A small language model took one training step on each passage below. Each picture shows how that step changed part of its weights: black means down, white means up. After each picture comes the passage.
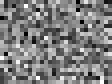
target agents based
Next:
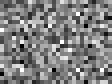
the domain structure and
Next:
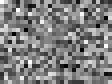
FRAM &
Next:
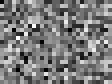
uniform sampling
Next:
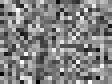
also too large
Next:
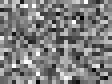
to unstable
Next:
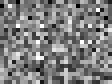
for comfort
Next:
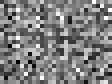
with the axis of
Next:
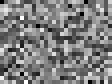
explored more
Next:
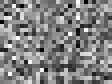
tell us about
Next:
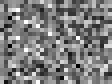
as with the
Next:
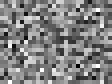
However, considering,
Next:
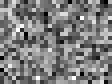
species eventually
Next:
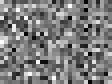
$. Thus
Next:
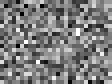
first. Thus we
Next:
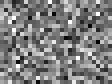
inspired by
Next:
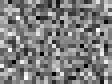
values below the
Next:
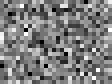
perform energy- and
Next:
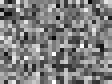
activity on the
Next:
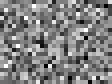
are reported. The
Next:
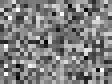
studied flare
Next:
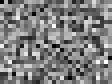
accuracy was optimized
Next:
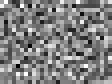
a Monte
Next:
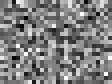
more uniform, but
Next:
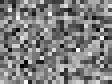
description of Lorentz
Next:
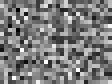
In this case each
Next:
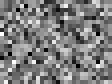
proper invariant when
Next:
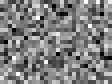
reaction $pp
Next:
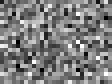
our split into the
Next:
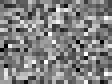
the following integral equation
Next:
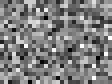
magnetic atoms.
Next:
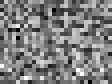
contains all data on
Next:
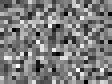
the QCD
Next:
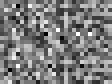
OU models,
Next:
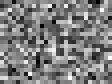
other words,
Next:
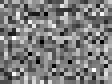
available at the
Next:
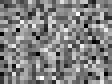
the situation where
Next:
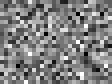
the average accuracy,
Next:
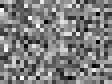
found to be
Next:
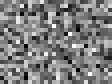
process itself,
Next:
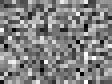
the proposed scheme
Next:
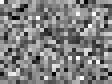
concentrated regime and
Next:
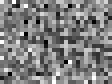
variable gauge fields.
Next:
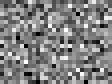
the system.
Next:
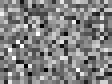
of the factor
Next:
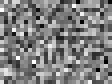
arm structures
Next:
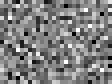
percentage of
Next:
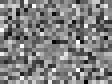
the escape
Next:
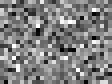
to the diagonal
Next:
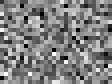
is a large literature
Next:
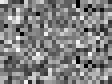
showed better
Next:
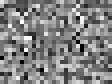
This section is
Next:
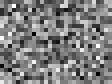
cut on the
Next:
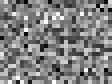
pressure [1],
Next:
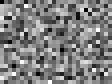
wafer prober
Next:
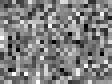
the photosphere
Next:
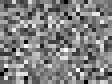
the ground state,
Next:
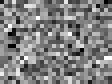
share retained
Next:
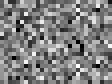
this paper, we
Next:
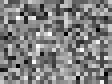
results for general values
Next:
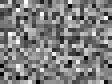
phonon coordinates
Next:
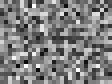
of this paper is
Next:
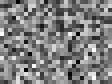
second, each step
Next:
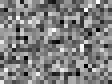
short waiting
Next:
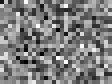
Hamiltonian of the system
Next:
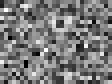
bias, and
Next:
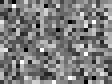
.. controls
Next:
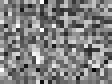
into account the results
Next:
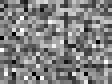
we present a
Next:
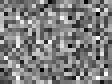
information provided by the
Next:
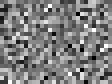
The red solid line
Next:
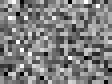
SF calculation,
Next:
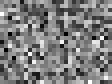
of both peaks
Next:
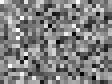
mark the magnetic and
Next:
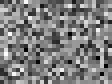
energy density of the
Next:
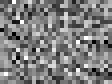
an easy
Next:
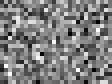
by the charge density
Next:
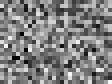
one finds
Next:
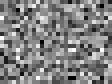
faces several
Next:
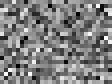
critically depends on
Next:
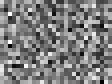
solute size
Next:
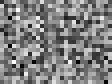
with minimal
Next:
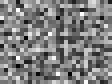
A proper account of
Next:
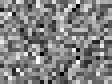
of the secondary
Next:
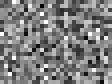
R$, where the
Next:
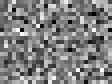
the others are
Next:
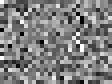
This is not
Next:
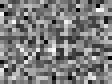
other hand, the
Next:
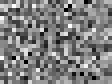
form between Fe
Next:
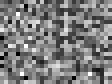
strong dependence on the
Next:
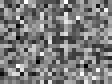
investigate the
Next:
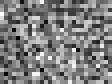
of convergence
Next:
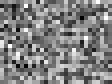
hope to
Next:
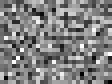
can be observed
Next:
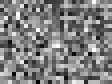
final data set
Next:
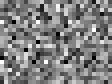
be decomposed as
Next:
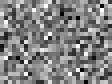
The substitution
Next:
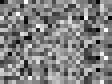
wish to calculate
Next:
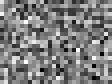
on symmetry grounds
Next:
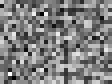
understanding of
